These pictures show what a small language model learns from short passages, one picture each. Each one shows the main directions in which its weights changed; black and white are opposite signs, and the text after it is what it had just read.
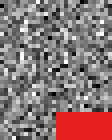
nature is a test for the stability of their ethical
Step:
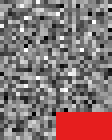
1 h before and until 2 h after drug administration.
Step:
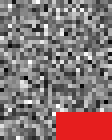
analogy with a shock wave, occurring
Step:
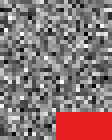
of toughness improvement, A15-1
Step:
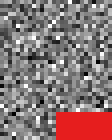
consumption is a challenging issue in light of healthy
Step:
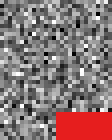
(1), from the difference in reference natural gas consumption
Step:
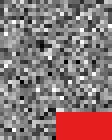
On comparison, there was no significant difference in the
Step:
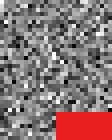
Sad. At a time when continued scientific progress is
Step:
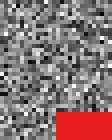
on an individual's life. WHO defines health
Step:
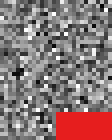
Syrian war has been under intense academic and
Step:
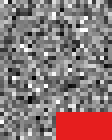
the beginning of the line, the total pressure and
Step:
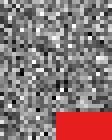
of energy conversion (Rezaie et al.,
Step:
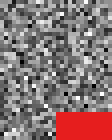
out analysis and interpretation of data. S.P.
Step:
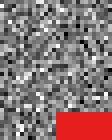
[16]. Knowledge of wild food plants and
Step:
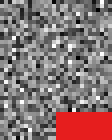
end of the tubular reactor, the now
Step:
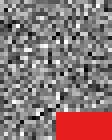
Service Directive II (PSD2)
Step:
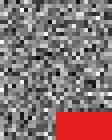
D., Katt, B., Kwok,
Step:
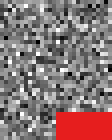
executive to supervisory Average number of
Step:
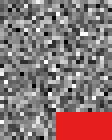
models using in vitro 2D/3D assays
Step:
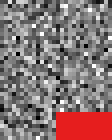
incorporation of chickpea flour in cakes
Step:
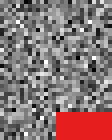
and Cultural Practices The gross plot
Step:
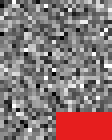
be configured as output pin.[3]
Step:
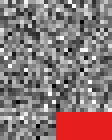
important first step to achieving long-term digital
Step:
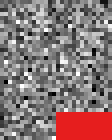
efficiency, and excellence in public service management.
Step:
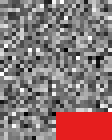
of charge carriers increases. Extrinsic
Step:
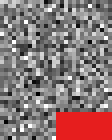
initially not fully realized or was realized
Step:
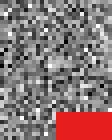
from increasing either the photosynthetic capacity or productive
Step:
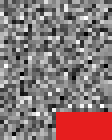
difference between students taught with PBL and integrated
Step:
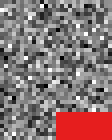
in order to effectively identify *botware* application.
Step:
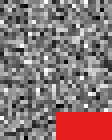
at temperature inside the Z100 thermal chamber for
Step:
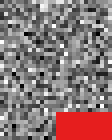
leads to shared standards (Jelsma et
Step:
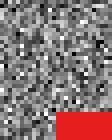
ensure that there is a more balanced distribution of the
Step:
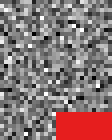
Pickard-Cambridge, 1872:
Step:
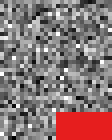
analytical and numerical counterparts. This
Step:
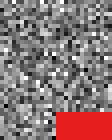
because the partners recommend each other and so new
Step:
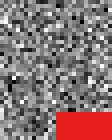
between energy efficiency and reliability in portable digital processing systems
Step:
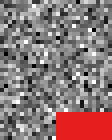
Conventional Liposomal BRN and
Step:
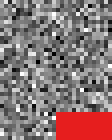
the archiving challenges faced by smaller
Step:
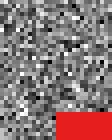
of the CP integrated into the constellation
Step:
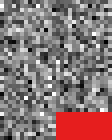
- Protocol for data collection (Standard
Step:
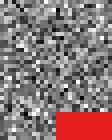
ability for healing, *Lamiaceae*
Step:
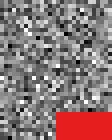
process, specifically performing the experiments, or
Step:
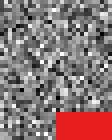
a machine [15](Nakajima.
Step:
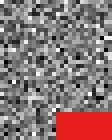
The issue has grown in importance in light of recent works
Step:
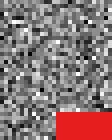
correlation with the fetal outcome in terms of
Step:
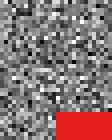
the medium. The process of acid formation in
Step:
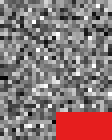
(RESEARCH ARTICLE)
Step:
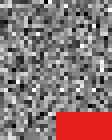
about diabetic septic foot and
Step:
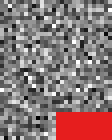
curves made with GSH and GSSG,
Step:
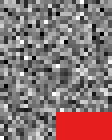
product of a digit-preserving
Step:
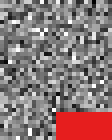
773K resulted in only a 7% reduction
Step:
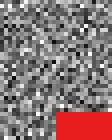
simple one. The really serious errors
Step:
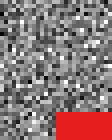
been the protection period under a patent, which is
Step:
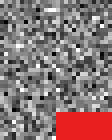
analyzed and discussed how both films portray
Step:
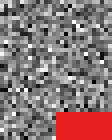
in Lean. Each tax-form line is
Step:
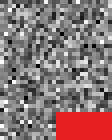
ongoing pressure from agricultural expansion and urban
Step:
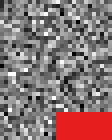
As well, there is need for contractors to
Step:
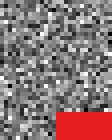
acquired the correct ones? Were the characteristics of
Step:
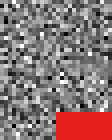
of equality, subjectivity,
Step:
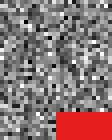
reflects the relation between carbon insertion into the soil
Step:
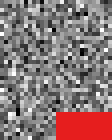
time, for they do not and cannot exist in and by
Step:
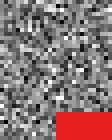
films modified screen printed electrode upon
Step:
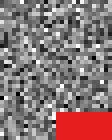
ABSTRACT This study uses the open
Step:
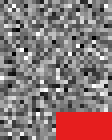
for cell wall formation, reproductive development, and
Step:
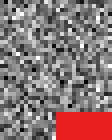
anonymized databases provided by the health authorities
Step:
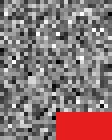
Thus it is a modern case of rule by the
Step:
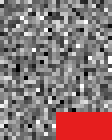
Y^{3+} has one electron less than the
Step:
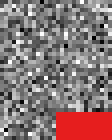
today only as a theoretical fact and is not
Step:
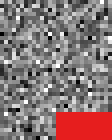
capital which is a nominal part of total capital
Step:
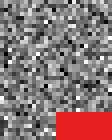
Neonatal ICU Admission 10%
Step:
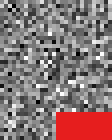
for these models, whereby for 10 stations the
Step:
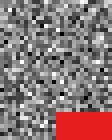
analysis, gene expression analysis, and medical data
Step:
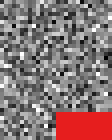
*tcp_src* and
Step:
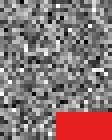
AP-1 MMPs reduce collagen density
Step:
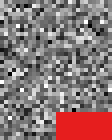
unique arithmetic and geometric properties.
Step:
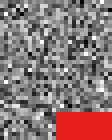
regional interdependence and collective stability.
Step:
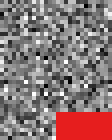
transform the original image into a secure format,
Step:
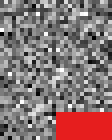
the data provided by MasterCard Advisors
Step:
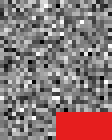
updates to the file in the future. More information
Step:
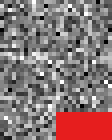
to measure time, may be (even significantly)
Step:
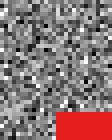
features, 10 principal components were retained,
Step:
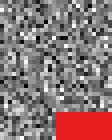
date of Month 18 Actual date of
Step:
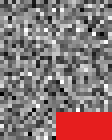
And 40% of studied women had breast feeding
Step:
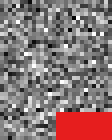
and Temporal Variation in Lake
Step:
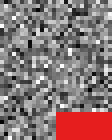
the pulse generator. It is also useful to
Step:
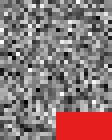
H, N I H, N have two vertical
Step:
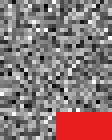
syndrome (PCOS) is a
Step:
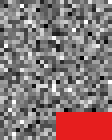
suggests that the highlighted tokens represent stable
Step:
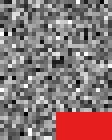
Retinopathy, Inter Arm Blood
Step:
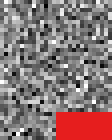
but the end-effector stops at the SP
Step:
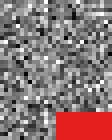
Tamil Nadu, India³ Department of
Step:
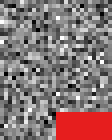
advanced flap combined with Platelet-Rich
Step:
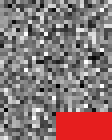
notion of spacetime curvature became robust,
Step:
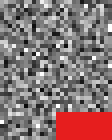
well as new business services. The big challenge for
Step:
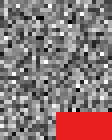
were analyzed, which will help us in aspects such as
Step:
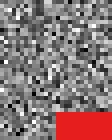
controller. A reference tracking method is proposed for
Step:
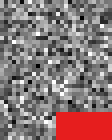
CWA are to address challenges related to PMT
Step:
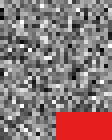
involves looking at and learning from good examples internationally
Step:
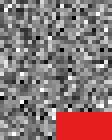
sections and their values in terms of the RSPI
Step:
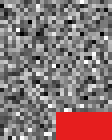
filtered, washed several times with water and
